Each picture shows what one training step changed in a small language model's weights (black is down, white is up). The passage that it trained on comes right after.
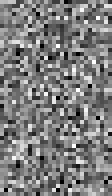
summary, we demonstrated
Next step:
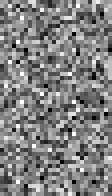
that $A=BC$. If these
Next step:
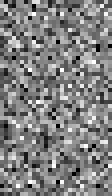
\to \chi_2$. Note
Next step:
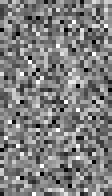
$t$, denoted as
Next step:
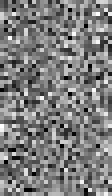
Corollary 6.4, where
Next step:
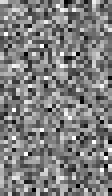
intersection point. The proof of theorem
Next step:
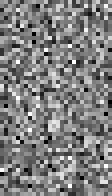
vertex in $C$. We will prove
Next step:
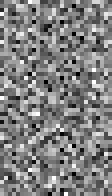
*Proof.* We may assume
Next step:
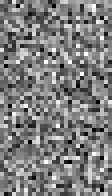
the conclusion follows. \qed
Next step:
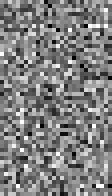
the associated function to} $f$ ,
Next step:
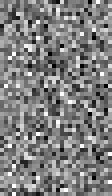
to describe this expansion. The
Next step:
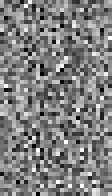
scales a patch of the
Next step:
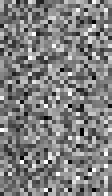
Transients from such objects can
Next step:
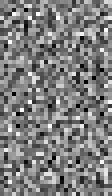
Krishnan, Prof.
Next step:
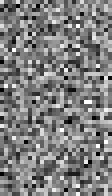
then we have an inclusion $\mathcal
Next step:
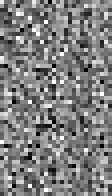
be expressed in terms of the
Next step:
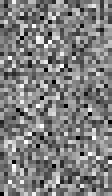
t$ is tangent to
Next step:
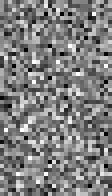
is computed over all valid
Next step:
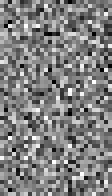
plasma sheets but also
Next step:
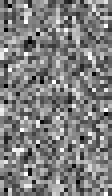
theorem \ref{thm:subst}
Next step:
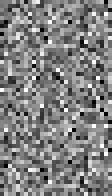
The MC data suggests that
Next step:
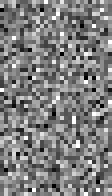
of ovaloids converging
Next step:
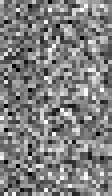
surely. Thus, for such
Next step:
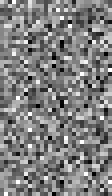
field of characteristic different from two. We
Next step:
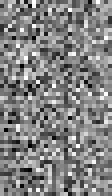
were originally introduced by
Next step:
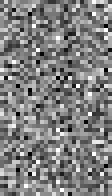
of all, let us show that
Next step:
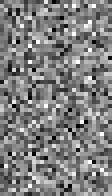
and \fullsquare,
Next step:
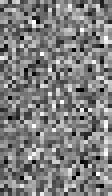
largest eigenvalue),
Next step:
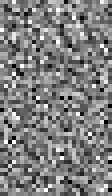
images of athletics
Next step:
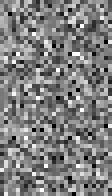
Aedes aegypti
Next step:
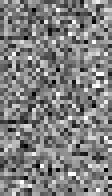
of $G$ into $H$ and
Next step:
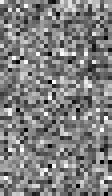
large number of fermion
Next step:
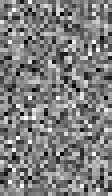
cut is needed (or
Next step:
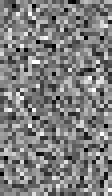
the Skorokhod representation
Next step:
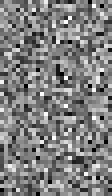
in p+p collisions at
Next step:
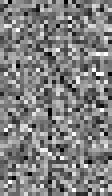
line bundle $L$ over
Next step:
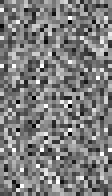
site percolation to remain connected
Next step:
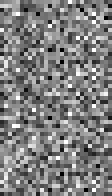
AEE'$, $\Delta
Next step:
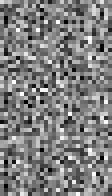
we have \begin{equation}
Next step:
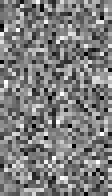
in the bottom panel
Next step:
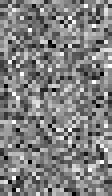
$q$. Observe that in
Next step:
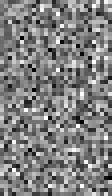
worth of samples is
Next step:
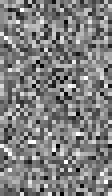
1\le j\le r,
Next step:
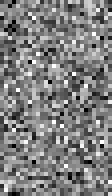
\] We use explicit Euler
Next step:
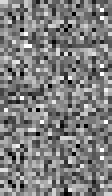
and therefore touches every
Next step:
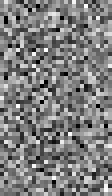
for the S-complex, the
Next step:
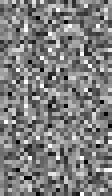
corresponding to $(E_7,
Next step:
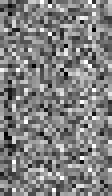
given by \begin{align*}
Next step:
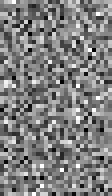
online). (a) Phase
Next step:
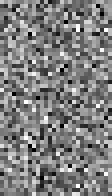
we show that the fact that both of the
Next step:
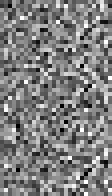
Grey linear programming The
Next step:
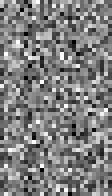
Maps of the radio energy
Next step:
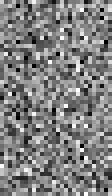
extensively studied
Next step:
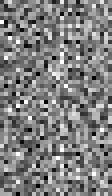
initial time. So far, we
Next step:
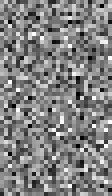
developments in the area of
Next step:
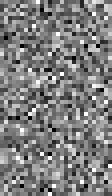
of the Fourier transform so
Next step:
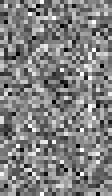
\conj = \bigoplus_{\rho
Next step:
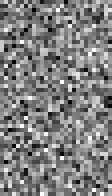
$\omega>0$ and a continuous
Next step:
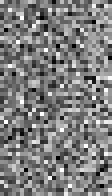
to the uniform measure. \item
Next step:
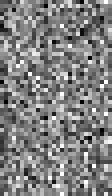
Soc.} \textbf{8}
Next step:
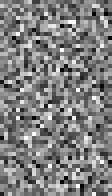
converts text to speech,
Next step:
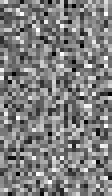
be the projection, and let $U
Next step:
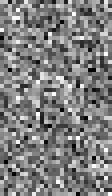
integer $m$, the set
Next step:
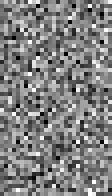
The blue and red points show
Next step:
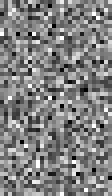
C$ that takes a path of
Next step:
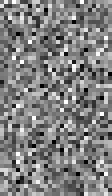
minor gap. These results are
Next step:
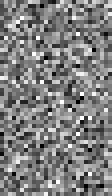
for different groups. Next,
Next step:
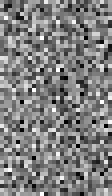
goal of this paper is to find
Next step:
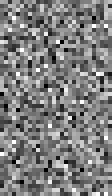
$q$ is fixed and $n$
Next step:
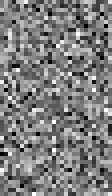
squared Euclidean
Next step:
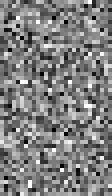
$\alpha,\beta\in J$, we
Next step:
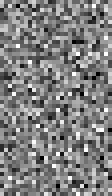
that either $X$ is
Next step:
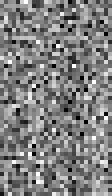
condition and area type differences in
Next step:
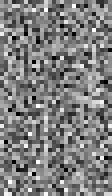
the tournament day,
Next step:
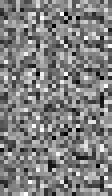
\bibinfo {author} {\bibfnamefont
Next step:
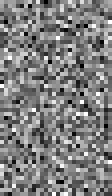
$\hat{\mathrm{E}}$ is the
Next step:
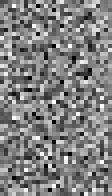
text encoding module
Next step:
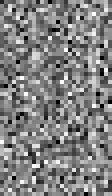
a globally convergent
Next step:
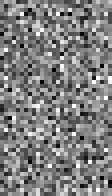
is carried out on a
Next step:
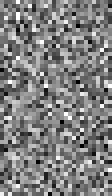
exchangeable random graphs.
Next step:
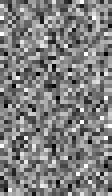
practical use for large but finite
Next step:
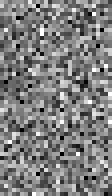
of marginal probability is given
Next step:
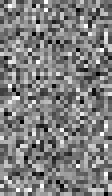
the supernova which produced
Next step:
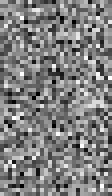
discussing thermal and resonant
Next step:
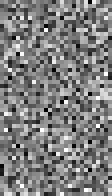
{\it east} sides) of
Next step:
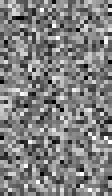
ladders operators, $\langle
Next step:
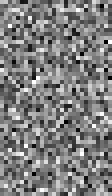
interior of a compact set
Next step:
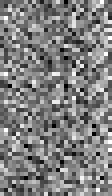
Carter subgroup $K$ with
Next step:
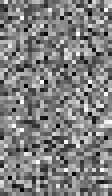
an ordinary line through
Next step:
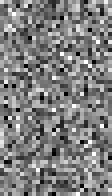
this problem, the splitting from
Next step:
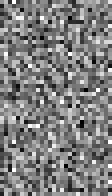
complexes commutes with tensor
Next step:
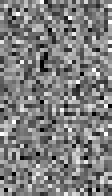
orbits we make the following
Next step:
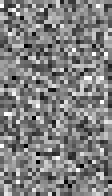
$k=k'$. Notice
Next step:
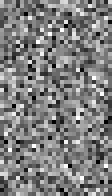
rays: bursts ---
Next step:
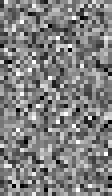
$\Delta$} The measurements done to
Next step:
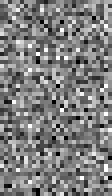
$K$ be stationary,
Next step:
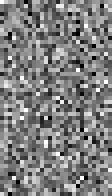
their centers is equal to the
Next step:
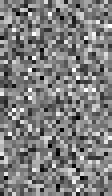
\lq expression\rq.
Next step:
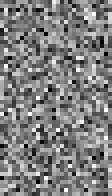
$\mathcal C$ is braided
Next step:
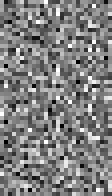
facts together imply that
